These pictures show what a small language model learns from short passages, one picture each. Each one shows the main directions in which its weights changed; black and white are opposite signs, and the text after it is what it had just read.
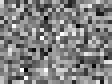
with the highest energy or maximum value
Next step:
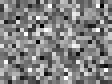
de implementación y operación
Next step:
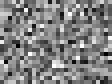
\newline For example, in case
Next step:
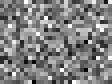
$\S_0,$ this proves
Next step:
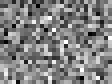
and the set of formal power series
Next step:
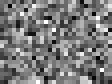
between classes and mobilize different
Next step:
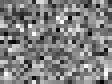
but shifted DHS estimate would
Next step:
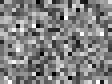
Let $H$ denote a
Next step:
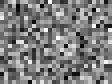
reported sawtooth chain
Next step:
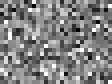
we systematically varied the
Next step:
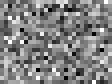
seu entorno que podem
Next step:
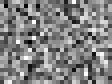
$\bullet$}~present results
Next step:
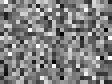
this component of the photocurrent
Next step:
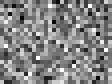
are strictly uniformly $c,
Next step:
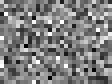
the step-sizes.} The
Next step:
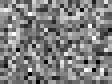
\centerline {\bf 1.
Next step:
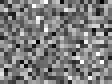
and then coming from a
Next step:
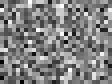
Pendapatan Pelaku
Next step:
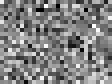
The red solid line represents a
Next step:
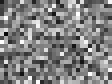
at each puncture. Further
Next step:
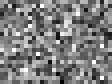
akti boʻlib, u
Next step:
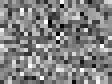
of this paper. We also thank
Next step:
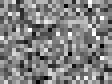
di perairan yang
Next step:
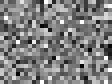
the second properties follow from applying the
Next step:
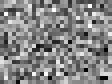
other parameters or to models.} One
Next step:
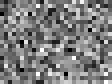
papel importante no
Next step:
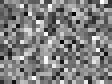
that it becomes a vertex matrix of
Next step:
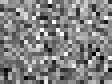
had a uniform design and the
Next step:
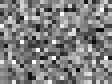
applications and RL-based
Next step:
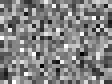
в основное исследование.
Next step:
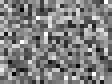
of non-spherical particles.
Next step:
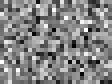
and Bayes factors is detailed in
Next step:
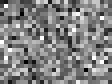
we obtain a contradiction. Considering
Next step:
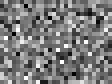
dark matter models. While no longer
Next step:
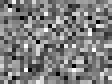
compensated by an appropriate
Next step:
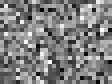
that of the regression
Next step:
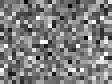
there is strong motivation to
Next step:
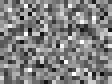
aux opportunités non
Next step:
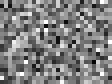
Индейка –
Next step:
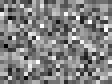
potentially replace the classical computer
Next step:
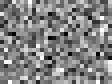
plants in the city of
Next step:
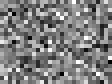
if an amplitude threshold at the
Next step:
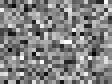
capturing this difference, becomes
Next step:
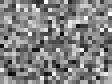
they need to be combined with an
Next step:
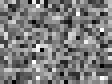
antara variabel
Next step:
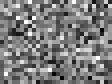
can be checked from the velocity
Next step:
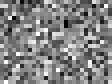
о седиштима
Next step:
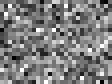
We recall the definition of knotted
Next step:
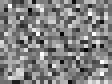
$\bar\varphi$ is a
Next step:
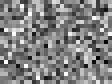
of finding good solutions reasonably
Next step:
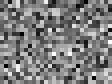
down, as long as all of
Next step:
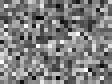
of INdAM. This research
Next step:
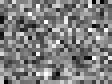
The notion of fibered dimension was
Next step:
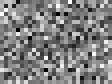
dB. The results in Table
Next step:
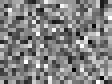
codes $\x$; \item
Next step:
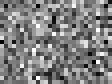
as well as hypersurfaces of
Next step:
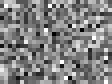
dramasi tarixni
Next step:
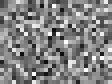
realizaron de lado a
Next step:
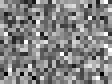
collision may work to describe
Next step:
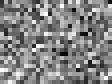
a point and when we approach
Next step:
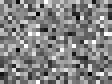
de Mello, On the
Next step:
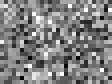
is to solve the central NLP
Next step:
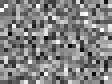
(2002)) quasar survey
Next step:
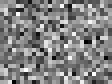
be further reduced by scaling down the
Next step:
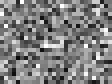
course an important problem in the understanding
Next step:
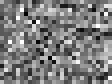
largest separation have negative values, which
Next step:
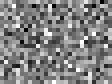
penting untuk membangun dan
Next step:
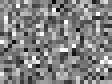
in agreement as far as result is
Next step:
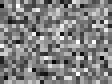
Department of Energy.
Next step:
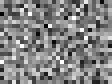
parameters && && $\pm$1
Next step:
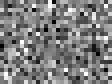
ga, muhofaza
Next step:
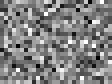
by the requirement that its
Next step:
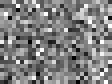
different Hund's case for
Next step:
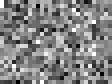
4.5 Stand der
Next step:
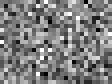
would be no loss of generality in
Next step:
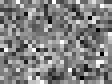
a detailed knowledge of the
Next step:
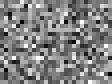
the sum of the same series
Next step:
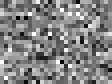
asosiy omillardandir.
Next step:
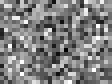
radius $r_{0}$ obtained
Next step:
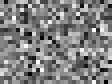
et Économie de
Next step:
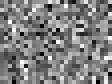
leads to electromagnetically induced
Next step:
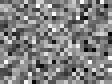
bilan yaxshiroq va
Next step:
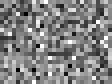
treatments an no replications;
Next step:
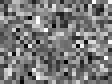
Micro and Nano
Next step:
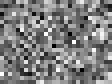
resource patches) changes the
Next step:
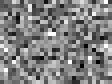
the end of the lines,
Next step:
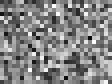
University of Singapore,
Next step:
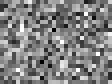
transport gap in the transmission
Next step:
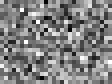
serial dependence, the dependence structures
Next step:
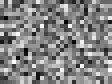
-- in the same way we
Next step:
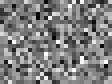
sisi Allah sebagai
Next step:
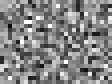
qonun doirasida
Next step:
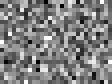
Boga wyciąga
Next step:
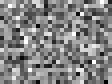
tumbuhan tingkat
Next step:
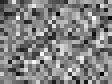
la investigación respalda la
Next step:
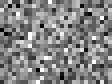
axis, as depicted in
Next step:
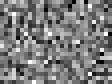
se ajusta al
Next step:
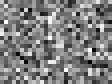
with the transverse area of the
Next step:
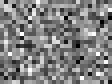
$G$ on the infinite
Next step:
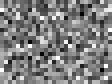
hampered by the low symmetry
